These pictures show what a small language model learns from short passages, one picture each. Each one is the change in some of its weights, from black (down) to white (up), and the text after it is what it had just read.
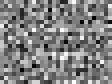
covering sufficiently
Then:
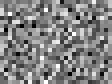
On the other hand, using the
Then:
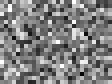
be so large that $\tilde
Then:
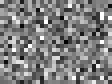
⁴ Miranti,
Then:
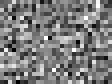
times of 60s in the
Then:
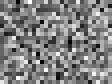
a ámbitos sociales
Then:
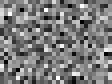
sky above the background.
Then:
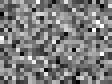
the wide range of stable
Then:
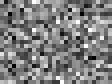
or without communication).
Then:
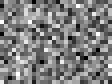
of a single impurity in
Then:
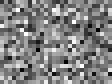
steps until the end point
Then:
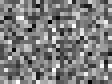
we will give the precise
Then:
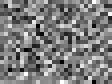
useful addition to existing
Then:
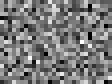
hours of time difference.
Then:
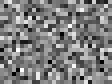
real. This corresponds to the
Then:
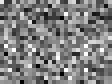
EDS linear scans,
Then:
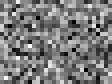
экономического роста»:
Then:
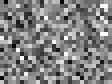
the discrepancy between
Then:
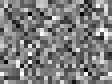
М.: Дело,
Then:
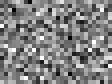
mechanism for its implementation,
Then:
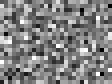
$i$ derivations from the
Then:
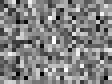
indicadores de campo
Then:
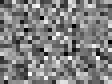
model is flawed and
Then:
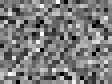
of analysis} One of the
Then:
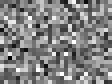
case, the initial conditions,
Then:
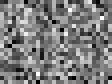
promene temperature ulja
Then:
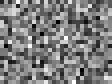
eV [the first composite
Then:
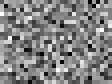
back to $X=\infty$.
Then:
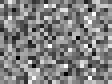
independent attempt, which
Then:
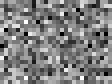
m_{BG}$, which is
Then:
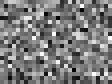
scans with both positive and
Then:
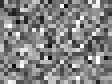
(re)produção dos
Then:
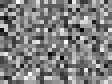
Tuite AR.
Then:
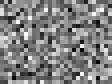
for the interesting $\eta >
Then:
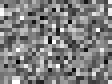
we consider the limit $d
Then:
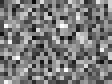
Wurtzite phase
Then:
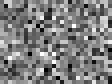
Debriefing with
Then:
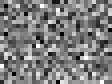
the mass of the particle.
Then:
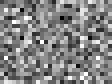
such early times, it
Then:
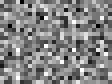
Ando Magrini¹
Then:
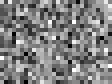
фильтрами с
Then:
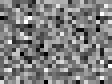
e implementado hoy en
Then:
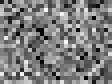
Using the optimum energy
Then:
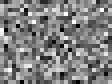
In the next subsection
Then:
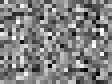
e a existência ou não de
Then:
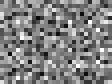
com a análise médica
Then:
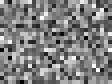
disclinations. The
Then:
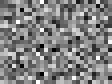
only pretend to observe
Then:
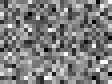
\end{align} where
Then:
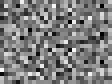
Colaborativo en el
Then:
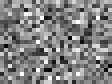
for details). Orange
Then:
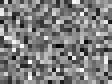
the PCAC relation. To
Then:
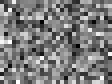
$E_k$ and
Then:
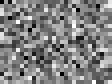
allow the mean reference state to
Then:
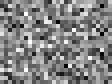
Australian National
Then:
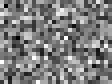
bosons $h$ and
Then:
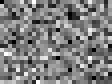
or another type can affect
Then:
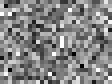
state $|B\rangle$
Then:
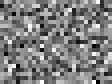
semakin mudah
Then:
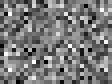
ve daha birçok
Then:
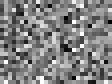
enjoys a higher derivative
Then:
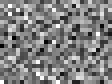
with a diameter of
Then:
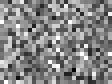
shown that the pair formation probability is
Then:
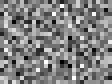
from ohmic regime to
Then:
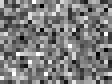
is based on Markov
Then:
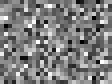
tilida esa qara
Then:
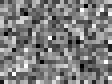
not match this region well;
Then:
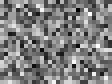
OFDM system is still much
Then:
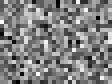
high impurity concentration
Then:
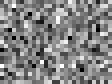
\otimes {\bf 6}
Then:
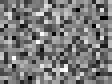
of doping above which the
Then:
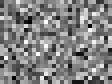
for such structured scientific
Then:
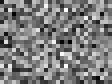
and interpretable. While most
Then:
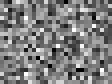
estos hábitats
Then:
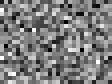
the increasing number of new
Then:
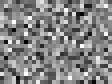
деле, при полной
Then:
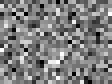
the compact object's mass
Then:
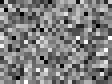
Beitrag kann
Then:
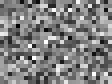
with parametric scale separation are
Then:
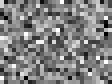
$\alpha$-LFS sample
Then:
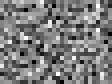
effort of the original
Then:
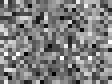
op een tweetal
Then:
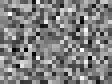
{ Astrophys.\
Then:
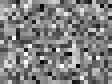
The parameters $\lambda_0$,
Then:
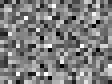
capabilities of students
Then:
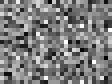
red Red SQMs
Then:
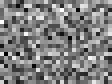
sensitivity to $\lambda$
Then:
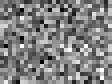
model spectra, we compare the
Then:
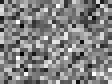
enter the knot at that
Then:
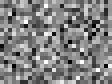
to calculate -- requiring
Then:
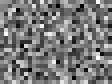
özel olarak
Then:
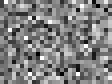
images, as well as spectra
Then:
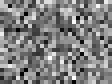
организме матери и
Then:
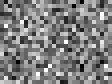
Atenção Básica de
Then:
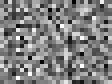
is unique as compared to the
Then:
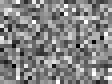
the disc diameter to 5
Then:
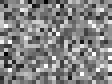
4). Hereby we
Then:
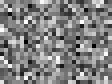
в. в связи с
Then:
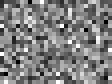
unidad, el hombre
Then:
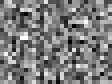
anos. É uma
